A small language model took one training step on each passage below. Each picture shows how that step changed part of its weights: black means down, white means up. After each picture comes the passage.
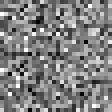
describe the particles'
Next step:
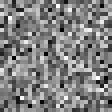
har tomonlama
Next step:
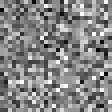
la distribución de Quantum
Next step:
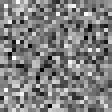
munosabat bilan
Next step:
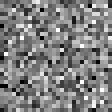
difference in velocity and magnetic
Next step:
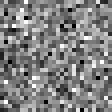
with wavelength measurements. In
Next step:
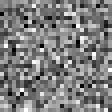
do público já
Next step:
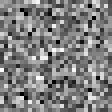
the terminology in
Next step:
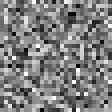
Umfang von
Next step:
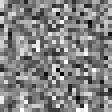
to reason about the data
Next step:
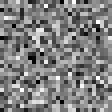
de libertação
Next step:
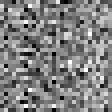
are significantly correlated,
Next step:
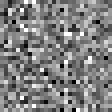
(MC) simulations,
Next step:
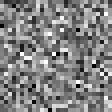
and the Jülich
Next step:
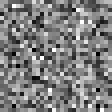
y ha inspirado
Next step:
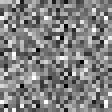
approach assumes a fraction
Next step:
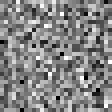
an offset of
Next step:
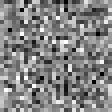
+3 \alpha x
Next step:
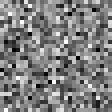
PDE can reveal the
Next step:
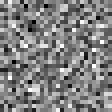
is circumvented
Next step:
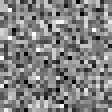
also the wave function
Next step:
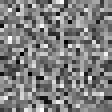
this $\Sigma$5
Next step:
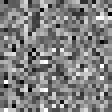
normalized pressure:
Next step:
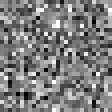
e trinta e
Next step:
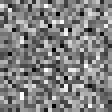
the number of dependences
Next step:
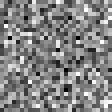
value of $\exp
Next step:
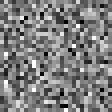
¹ Речь
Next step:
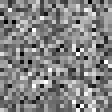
all internal degrees of freedom
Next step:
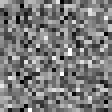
estão sob
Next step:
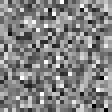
a buffer gas
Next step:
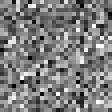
centralized methods suffer
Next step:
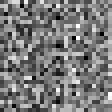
em desenvolver naturalmente
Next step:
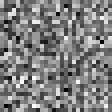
physical fitness of students
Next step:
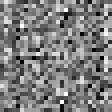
rechten Open
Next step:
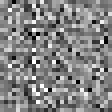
та інших
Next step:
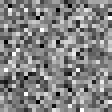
$\epsilon' =s
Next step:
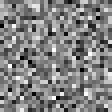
is the extent of
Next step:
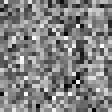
Ministry of
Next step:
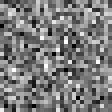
and its immunological
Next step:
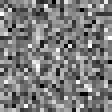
2 fevraldagi
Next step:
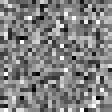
d'un parent
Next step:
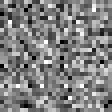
la originalidad. En
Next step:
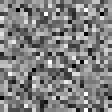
to mitigate future
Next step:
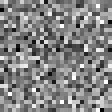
стратегій та
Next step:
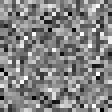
top performers on the
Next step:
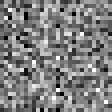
variance. This allows us
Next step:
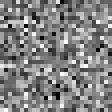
atoms are excited with
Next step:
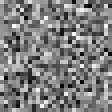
dias. Isso
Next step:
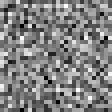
sound speed of the
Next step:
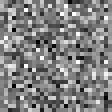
shown that by splitting
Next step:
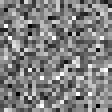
laser. Cavity input
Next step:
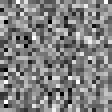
own regional network states
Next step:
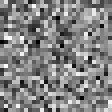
promising for the constraint
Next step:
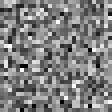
digunakan dalam
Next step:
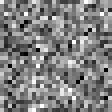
apa saja
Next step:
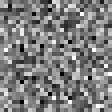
chunki bu
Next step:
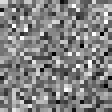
respective problems. A
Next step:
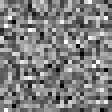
circular array,
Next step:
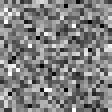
coupled by hyperfine
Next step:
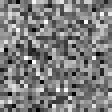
duas, em
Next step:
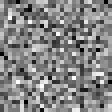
over death, while
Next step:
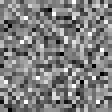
summands in equation
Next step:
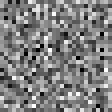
1$, the transmit
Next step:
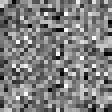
inclusión educativa;
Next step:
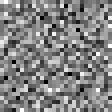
besturen van het
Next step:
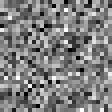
for the social sciences
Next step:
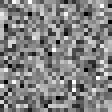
of the constituents
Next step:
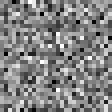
того или иного
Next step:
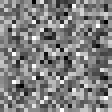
manejar la
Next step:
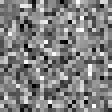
cidadania e
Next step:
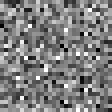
and associated error control
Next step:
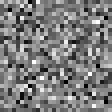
bentonita e
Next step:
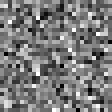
que envolve o
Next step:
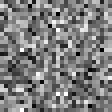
the barrier
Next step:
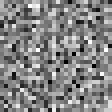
is part of the
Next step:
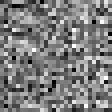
minor half-light radius
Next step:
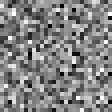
to explore generative
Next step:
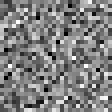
of each RD curve
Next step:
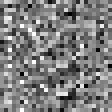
und sich auch der
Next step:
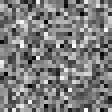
constrain the angular distance
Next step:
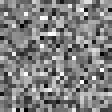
pueda dar
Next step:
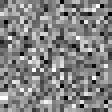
și istoricii
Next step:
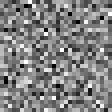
этом аспекте
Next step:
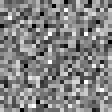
for highly time resolved
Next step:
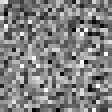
long ago (see
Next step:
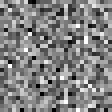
the unparticle model parameter
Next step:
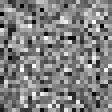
observations and related work on
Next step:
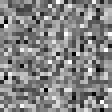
a key part of any
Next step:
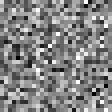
Program of China
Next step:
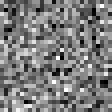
arrival directions.
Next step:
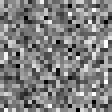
gran utilidad a
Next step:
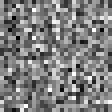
learning achievement of
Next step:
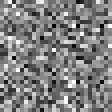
simulated by first calculating
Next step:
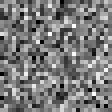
establece como
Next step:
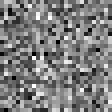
força e da
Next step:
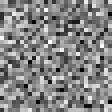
the filter wheel to
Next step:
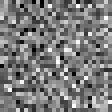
ammounts more
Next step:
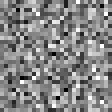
Fort University of
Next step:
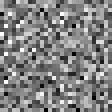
explicit flavor dependence
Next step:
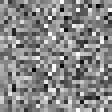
primary targets for
